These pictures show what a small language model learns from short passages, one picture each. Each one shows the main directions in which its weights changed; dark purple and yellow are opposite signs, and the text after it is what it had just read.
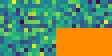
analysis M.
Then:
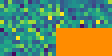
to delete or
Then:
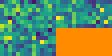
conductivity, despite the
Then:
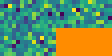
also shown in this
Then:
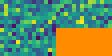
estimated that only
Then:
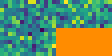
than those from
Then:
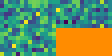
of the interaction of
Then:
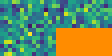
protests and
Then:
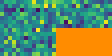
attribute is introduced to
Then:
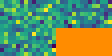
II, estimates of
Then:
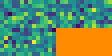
the need to evaluate
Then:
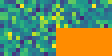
The diseases in
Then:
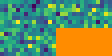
is developmentally appropriate
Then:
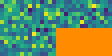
are brane
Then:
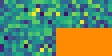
are explained) Yes
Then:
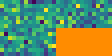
by NDMA,
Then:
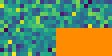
provided by the measurement
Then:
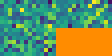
arrows on
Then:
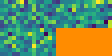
content of phenomena from
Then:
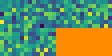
to learn a
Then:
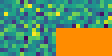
a liquid culture of
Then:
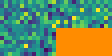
to the edge of
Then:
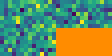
note that some of
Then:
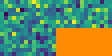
of this hot gas
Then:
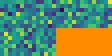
synthesis is used to
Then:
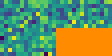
of the teacher education
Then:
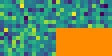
UPA yield value
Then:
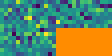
\frac i 4
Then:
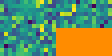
confirm that the samples
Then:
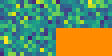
crops are suitable
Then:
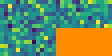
addition, it has
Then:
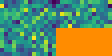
marketing to improve
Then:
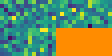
compliance and treatment
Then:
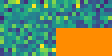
fabricate density distributions
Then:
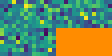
overall tone of
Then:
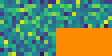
conducted by a
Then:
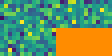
usually connected, and
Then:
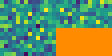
been calculated, with
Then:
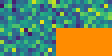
consequently low
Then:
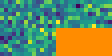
via preparation and
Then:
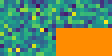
each of the 50
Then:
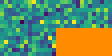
of using this method
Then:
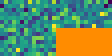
of adapting to
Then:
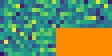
each MDR
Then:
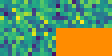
Therefore the number of
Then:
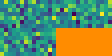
Significant damage
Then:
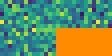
results; as one
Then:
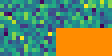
state is usually
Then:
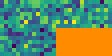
of the vacuum
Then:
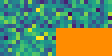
theoretical knowledge with
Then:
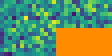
DRAM access
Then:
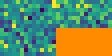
For large-scale
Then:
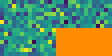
as a convenient
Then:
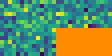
hand bands with
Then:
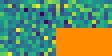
where we plot
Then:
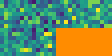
on the demographic
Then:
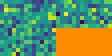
are similar to that
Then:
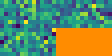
have leveraged
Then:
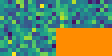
components in the
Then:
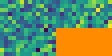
component of the
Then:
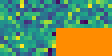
quasar image's
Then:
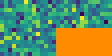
correct answers
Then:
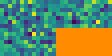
acceleration today,
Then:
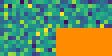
addition of a minor
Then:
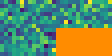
routine test.
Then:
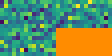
Pre-K through
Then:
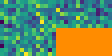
for teaching. There
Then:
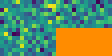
Higgs doublet
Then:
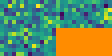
there is no need
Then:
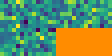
equilibration at
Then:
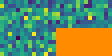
also closing down
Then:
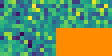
\hline y0
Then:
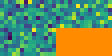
results in complex
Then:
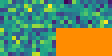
gauge theory of photons
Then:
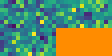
function. It is
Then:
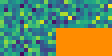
the largest eigenvalue
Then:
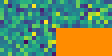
boost converter to
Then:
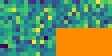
mode, and
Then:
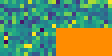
necessary to effectively
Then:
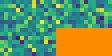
reverse. We
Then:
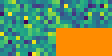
are denoted by
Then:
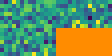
electrical conductivity.
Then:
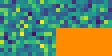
included. The
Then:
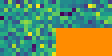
shape to each structure
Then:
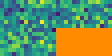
study and at the
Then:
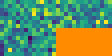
[N m
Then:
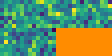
terms of its net
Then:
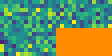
is identical to the
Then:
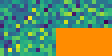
showing the combined effects
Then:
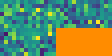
is not a
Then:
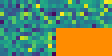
have to be
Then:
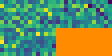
for biogas
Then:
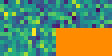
while the more
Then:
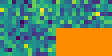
vast open
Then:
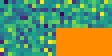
(see discussion
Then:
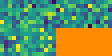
to cause the mixture
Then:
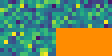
linear dimension of
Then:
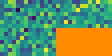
profile (Fig.
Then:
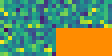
Age and gender
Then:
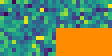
the longest time
